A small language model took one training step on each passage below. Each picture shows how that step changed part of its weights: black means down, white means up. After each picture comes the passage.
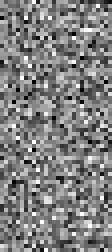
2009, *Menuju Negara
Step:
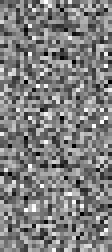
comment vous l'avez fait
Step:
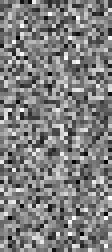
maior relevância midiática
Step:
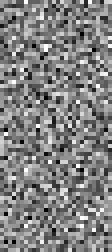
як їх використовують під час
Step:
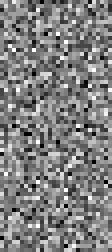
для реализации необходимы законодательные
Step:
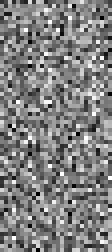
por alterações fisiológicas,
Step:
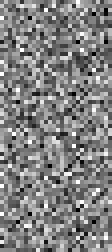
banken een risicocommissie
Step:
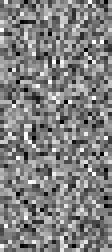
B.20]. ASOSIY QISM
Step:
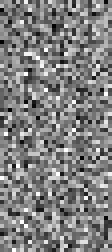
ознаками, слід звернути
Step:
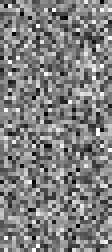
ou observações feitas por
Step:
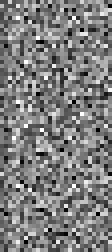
вимушеного підвищення
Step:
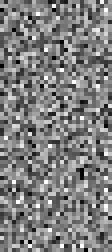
– выдающиеся достижения
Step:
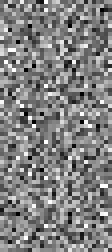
plano la importancia de este elemento,
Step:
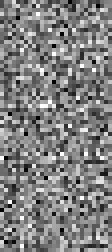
experiências extremamente personalizadas,
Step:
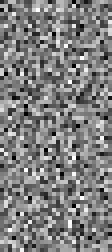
ses environs. Annales de
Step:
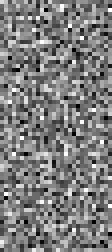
meninas produz impactos
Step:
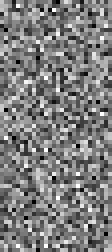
акцияларнинг таклиф қилинган
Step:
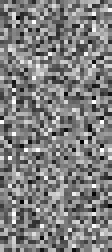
darajada faollashmoqda. Ular
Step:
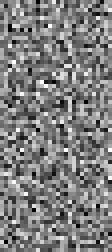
da década de 1950 – o
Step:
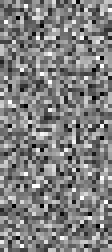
Formatierung, ungünstige
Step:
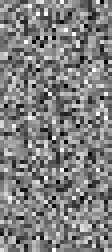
(ifrit-i nefis)
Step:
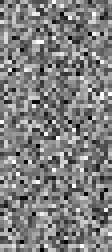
transportida ko‘rsatilgan
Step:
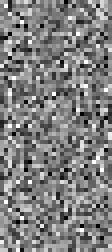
einem viel Energie, und ich
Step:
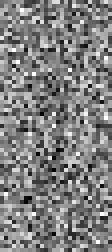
observar su presencia como polvo. En el
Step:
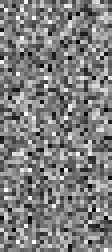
кўпроқ ҳис этадиган
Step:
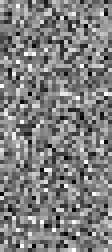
лет. На эти изменения также
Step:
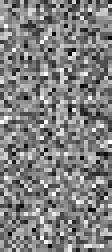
respuestas a problemáticas de un
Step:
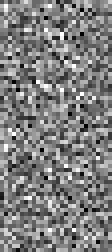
brengen, kortom zijn
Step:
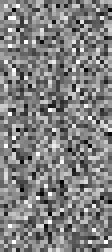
manfaatdorlik va ishonch
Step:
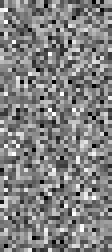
boshchilik qiladi. Qo’qon
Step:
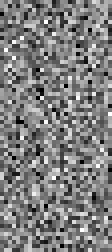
олдини олиш назарда
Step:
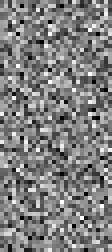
mumkin. Bundan tashqari,
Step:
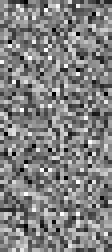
қилинган Инсон ҳуқуқлари
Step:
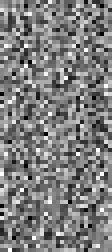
and legal regulation of public relations in
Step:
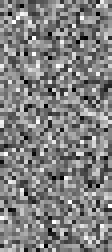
³ Алексеев С.С.
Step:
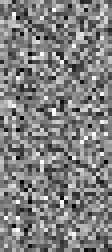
bilim doirasini boyitadi,
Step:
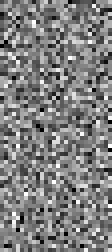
musiqqa tinglash, jamoa
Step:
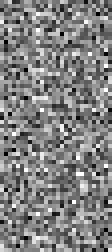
- Las islas hawaianas
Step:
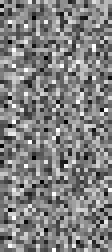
του πληθυσμού
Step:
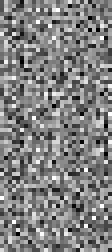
berish uchun nazariy basharot
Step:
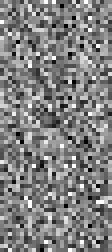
discursos sobre o mundo e sobre os
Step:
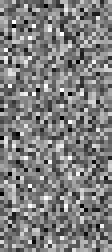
ist, wird man eher Kant recht
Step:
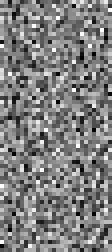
N. Toychiev, H.
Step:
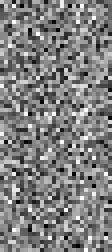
baholanadi. Inson tanqidiy
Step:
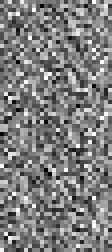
ХБП устанавливали по
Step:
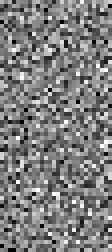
Paul Getty Museum 27
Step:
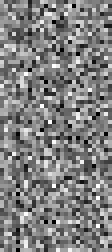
xarakteriga xos xususiyatlarni
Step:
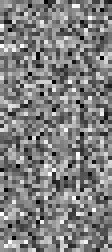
Vechile file caligrafiate
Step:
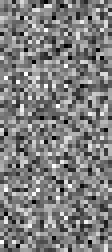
«Использование шерстяных
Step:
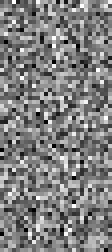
maupun *cronbachs
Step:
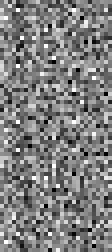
oraz ze szkół
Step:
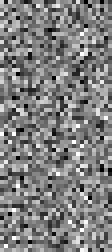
sıpatqa iye
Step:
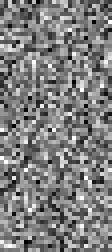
Computación. En cuanto al
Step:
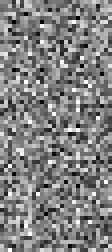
direitos e garantias fundamentais,
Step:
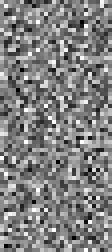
большинства объектов критической
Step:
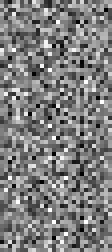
qidirardi. (Puli
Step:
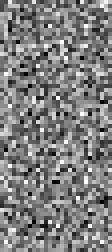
docente, investigación y formación*
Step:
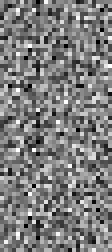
do rap Canção Infantil,
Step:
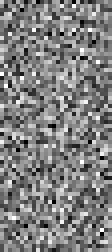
Atención Primaria de Salud
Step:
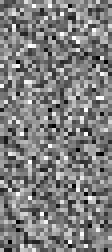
культури – **співголова**
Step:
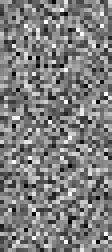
районе от 2,38 до
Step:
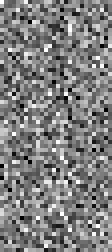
методы исследования: нами было
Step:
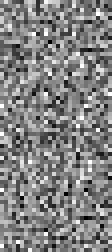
Asia. Islam, as a religion
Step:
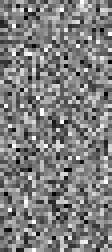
ЄЗС. Практичне
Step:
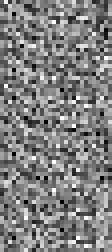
DSWUA KMWUA
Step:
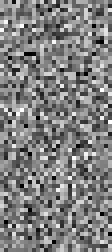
de madera y acabadas con
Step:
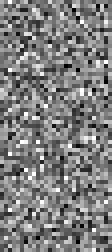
коливаються від трохи
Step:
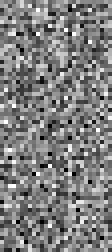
korreksion ishlar bolaning individual
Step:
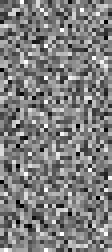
ризниці XVIII ст.)
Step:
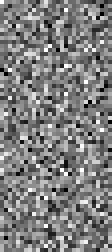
Те, що їй доводиться
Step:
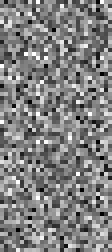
нові інноваційні методи її
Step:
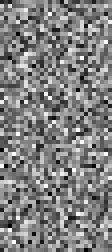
клиник шакли билан оғриган
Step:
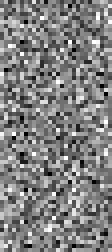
kesehatan lahir gugatan
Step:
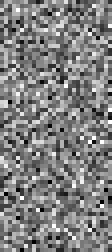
va suvga bo'lgan talablar
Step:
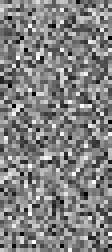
It was established that the
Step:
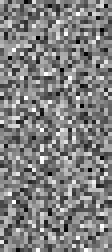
de cobertura de las especies y
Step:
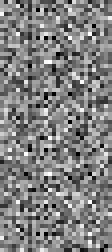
ko‘p uchraydigan xato –
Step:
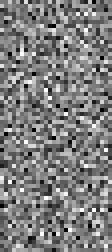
профспілками, які в межах
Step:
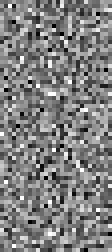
o intuito de alcançar os
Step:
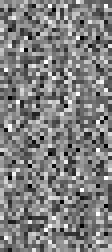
of antimicrobial activity of their
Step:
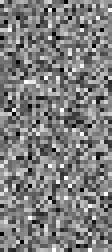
счет которого осуществляется
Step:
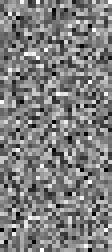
сыграет решающую роль
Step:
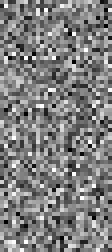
viloyatning Sherobod
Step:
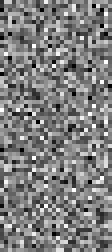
mempunyai nilai tanda
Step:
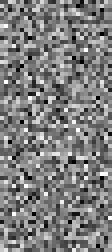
còn ở một
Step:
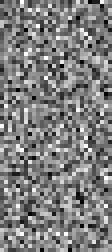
местоимений в речи.
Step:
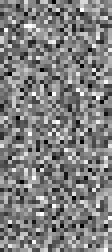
нової методології. Розробки
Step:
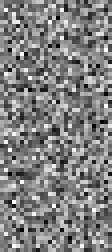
Farzandni barkamol va
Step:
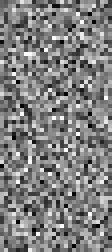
осолонением вод Северного
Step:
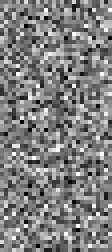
não estarem preenchidos os
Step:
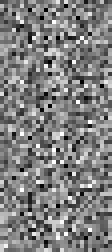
zahlreiche Aktivitäten
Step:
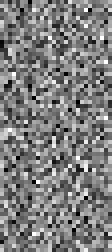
düzenlenen yarışmalı
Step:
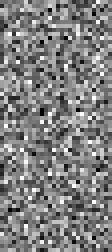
keltirib o'tilgan. KIRISH
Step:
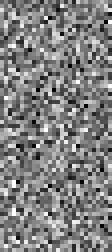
psikososyal destek
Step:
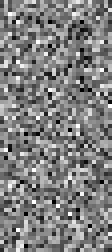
yoki eshittirishni auditoriyaga
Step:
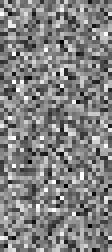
НаУКМА – Національний університет
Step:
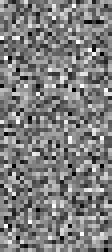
Hipertensão Arterial –
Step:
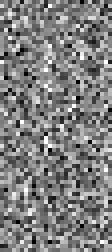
- Alikodra, H.S.
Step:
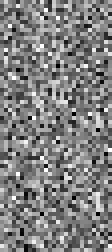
ularning keyingi maqsadlari bilan
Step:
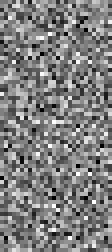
yillik integratsiyalashgan o'quv
